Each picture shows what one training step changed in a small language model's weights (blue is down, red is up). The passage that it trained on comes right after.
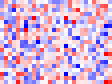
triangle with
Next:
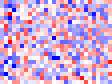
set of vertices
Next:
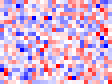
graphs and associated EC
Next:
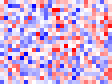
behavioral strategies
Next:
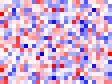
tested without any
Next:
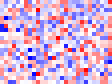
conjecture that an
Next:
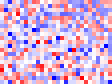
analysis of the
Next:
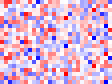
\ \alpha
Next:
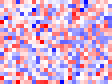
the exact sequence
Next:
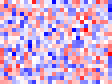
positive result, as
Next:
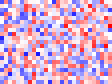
and work path in
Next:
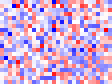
$ is fixed as
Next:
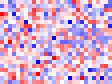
set. For a
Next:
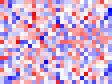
very difficult.
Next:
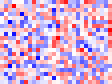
determined as follows
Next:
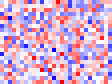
and the risks
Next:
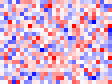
moment, its future
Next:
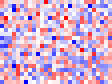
among entities.
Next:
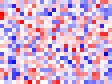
also calculated.
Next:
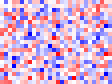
program aimed
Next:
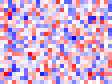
of patients, and
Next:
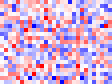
affect the level
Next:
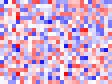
we can choose a
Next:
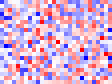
solving very large
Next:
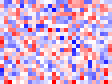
experiment provides
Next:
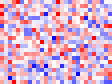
changing the last
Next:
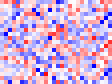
appears to be
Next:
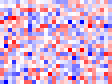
projective structure.
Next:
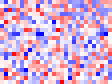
the conventional
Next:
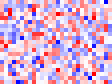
education is due to
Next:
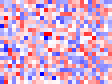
their position,
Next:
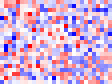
the space between,
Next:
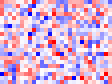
Comparison between
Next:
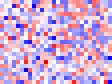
$\lambda$ is
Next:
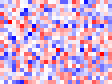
is defined:
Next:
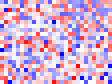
the development of
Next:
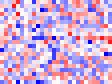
method represents well
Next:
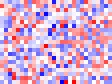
Map of
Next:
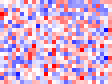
also found in his
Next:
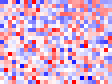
that $X$
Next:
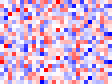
space and time
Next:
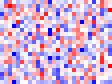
clade E
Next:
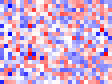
and behaviors
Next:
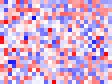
two of them have
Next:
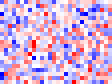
each band.
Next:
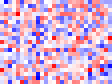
same individuals were found
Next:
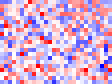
if the following conditions
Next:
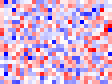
splitting scheme
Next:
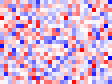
\in k$
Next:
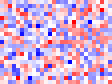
This may be
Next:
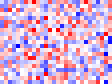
have been similar to
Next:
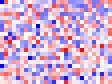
of hyperbolic
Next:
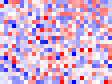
ODE's whose
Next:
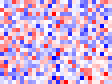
written as;
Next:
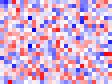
has caused a
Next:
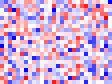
small values of
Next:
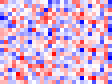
For any first order
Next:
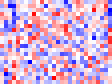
processes. The following
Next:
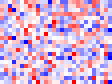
$\lambda$ in
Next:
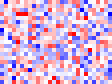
whose resulting values were
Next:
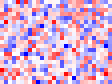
research conducted with
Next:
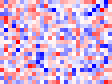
esters identified were
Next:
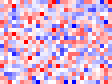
PS}} if
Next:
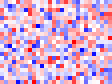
technique used is
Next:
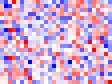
teacher will then
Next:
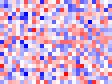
and give it as
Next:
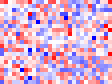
\alpha <
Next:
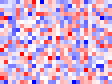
but it allows for
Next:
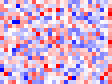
Analysis and
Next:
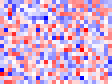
by orbit types
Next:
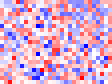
was used in this
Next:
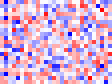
will need two
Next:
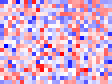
that the map
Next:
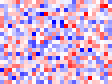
and Duda
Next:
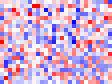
current study, also
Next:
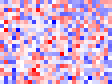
the system. This
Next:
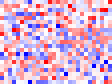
= \Lambda
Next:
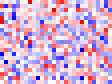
replaced by
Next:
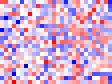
algebraic, approach based
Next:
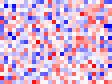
Recovery of
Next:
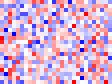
4 Very
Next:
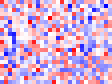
of cement.
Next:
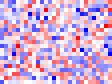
the grid points
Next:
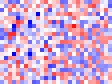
$A$ be
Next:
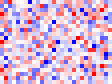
steel under
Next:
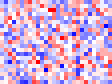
method using multiple health
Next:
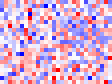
is proper in
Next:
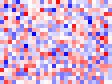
trust requirements
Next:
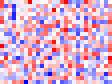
induced by optimal
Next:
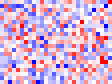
into Baire
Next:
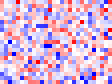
- From Figure 1
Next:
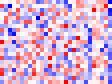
features. -
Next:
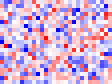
availability and
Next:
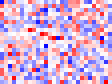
seems that using
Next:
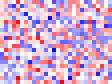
the embedded
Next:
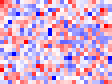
Similarly, the
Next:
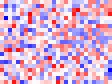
linearized on
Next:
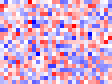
$G$ if
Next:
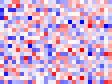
proximity operator
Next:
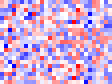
boundary value problems of
